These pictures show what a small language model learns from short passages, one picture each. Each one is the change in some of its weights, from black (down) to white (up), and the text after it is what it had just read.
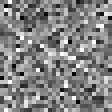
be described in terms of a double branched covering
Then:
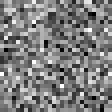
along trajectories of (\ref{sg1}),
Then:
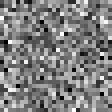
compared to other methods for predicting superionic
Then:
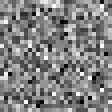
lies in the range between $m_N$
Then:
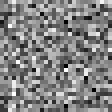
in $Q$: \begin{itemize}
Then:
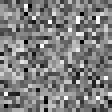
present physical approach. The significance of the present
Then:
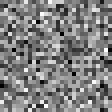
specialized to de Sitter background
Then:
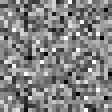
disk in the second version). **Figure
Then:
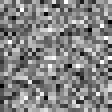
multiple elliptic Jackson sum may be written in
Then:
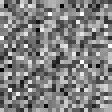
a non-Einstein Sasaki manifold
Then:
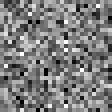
the duration of each piece. By
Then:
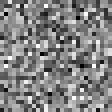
was done to reduce carry-over of
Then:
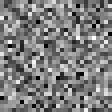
in the number of layers. However, it is
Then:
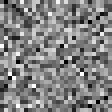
of the inversion-symmetry (IS)
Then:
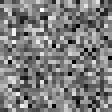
matter content, however. Usual
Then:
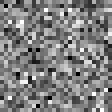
the chiral symmetry is not spontaneously
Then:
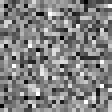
starts a regress in the following sense.
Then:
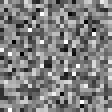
superconformal field theory and type IIB string
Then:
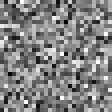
character of $\tau_i$ and let
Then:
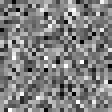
quantization of scalar fields such as the classical action
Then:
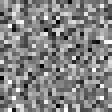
we generate a single exposure image and a single
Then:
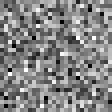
and is equipped with the projective limit topology of
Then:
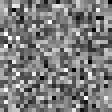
\ref{pot.Assump.}, the
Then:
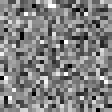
our methods can make full use of document information to
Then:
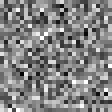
dimerized with large dissociation energy.
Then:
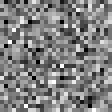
states of the length $M$ the average deviation
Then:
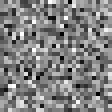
with quadrature points $\xi_q$
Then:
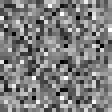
from some initial and final small corrections the
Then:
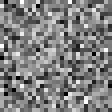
of the lowermost mantle. $Q
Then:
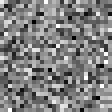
we get $\Vert a - a'
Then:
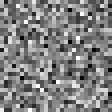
group $G$, then $\pi$ can be
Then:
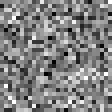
which we have confirmed are small in the simulation
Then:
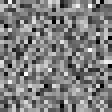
\caption{Pyramids in
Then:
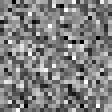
details on the scaling of this and related correlators
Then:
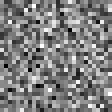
In the following we will use results from several
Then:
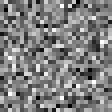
maps) with discrete data $\Gamma$ as in
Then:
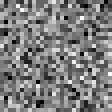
characteristic length $L_3$ to the
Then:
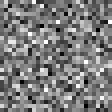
The above argument also validates the proof of
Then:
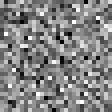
be any positive function. Then for almost all
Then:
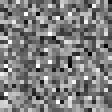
\{i\}$ is forced to have colour
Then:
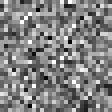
an optically thick background for the highest energy
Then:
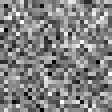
have (a) $(w\bul
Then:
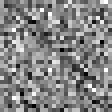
example, the order of magnitude estimate of the distances
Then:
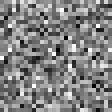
follows: \begin{eqnarray} ( \chi
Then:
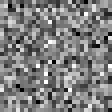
affect the probe neutrino. Therefore, the evolution is
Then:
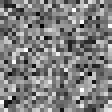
two different methods $\left( C,\alpha
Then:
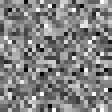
radiation is characterized by total circular polarization;
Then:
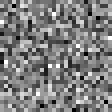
When this is satisfied, plugging equation
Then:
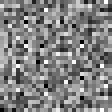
\emph{ACADO} code generation
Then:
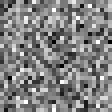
waves in AdS that are square integrable near the
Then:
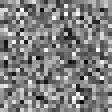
typicality with respect to a model of the relevant
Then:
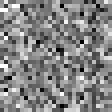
\affiliation{Department of Physics, National University of
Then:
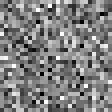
is the separation between concentration and phase-field
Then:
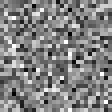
there consists of particles moving freely in one dimension
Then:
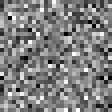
phenomenon. We characterize precisely the critical growth rate for
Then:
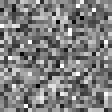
The effective Rabi coupling scheme, see $\hat
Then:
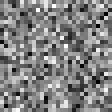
existence of continuous imbedding of
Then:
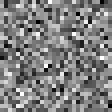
$N\in \mathbb{N}$ be
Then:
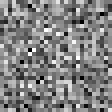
higher-order Stokes side-bands.
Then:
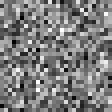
But the same argumentation applies to the
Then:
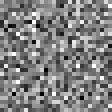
derivation of $d_2$, given by
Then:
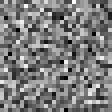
field $\Vhat^{\rm ext}(t)$
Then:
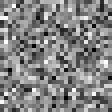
the same across all data ensembles.}
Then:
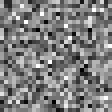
is \beq {\mathcal L} =
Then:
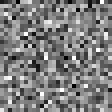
thirty years ago by the second author
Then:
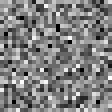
with the vector $\varepsilon$--algorithm is given in
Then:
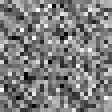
and the other is the scattering term due to the
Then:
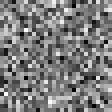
and AIA data} To infer the time
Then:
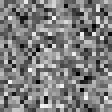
will in the form of an oscillation around the
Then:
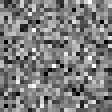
the remaining weight capacity of the EVs does not
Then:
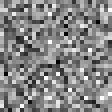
work, the experiment yielded large observed data
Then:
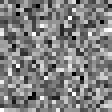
such that $\Uir(H)
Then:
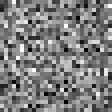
We split the discussion into three scenarios. First,
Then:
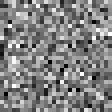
$m_1 = 1$, establishing assertion
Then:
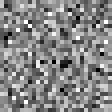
a linear instead of a constant distribution is assumed.
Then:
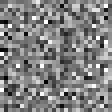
is a maximum element of the canonical order
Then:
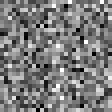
matrices. This results in the closed-loop system
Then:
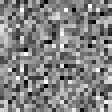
quasi-two-dimensional assemblies of
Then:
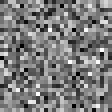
for superluminal signalling.
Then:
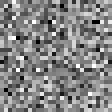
a horizon and a bubble which is defined as
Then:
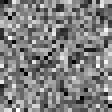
(see \cite{explicit}), though here our
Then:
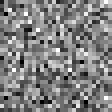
all trees, the estimates being best for
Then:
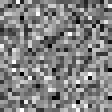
when, and from which primary source. Moreover,
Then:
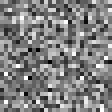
the Wasserstein distance can be written down
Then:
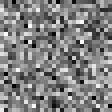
previous \gls{scp}, and
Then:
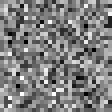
the input images were adjusted. For each
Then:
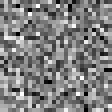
Decoder performance with a potentially achievable one
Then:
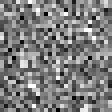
duels, and self-passes
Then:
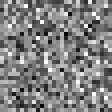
interaction. Such a hyperbolic point has a stable direction
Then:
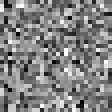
\end{equation} where we have substituted
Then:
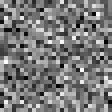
& \langle 3,4\rangle
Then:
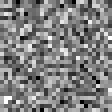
the commercial TiOPc raw material
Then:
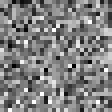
elementary abelian of order $[n/p]$, hence
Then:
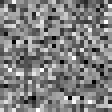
$d=3$ dimensions. In
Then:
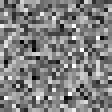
Like $\sigma\otimes \sigma$ and
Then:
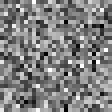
way. Add to $D$ the vertices
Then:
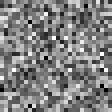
Ruelle, \cite{Ge},
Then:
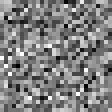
were preferable to FR-4
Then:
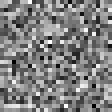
only one global minimum and Levy13 has
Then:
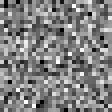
formulae for $C_k$ we provide
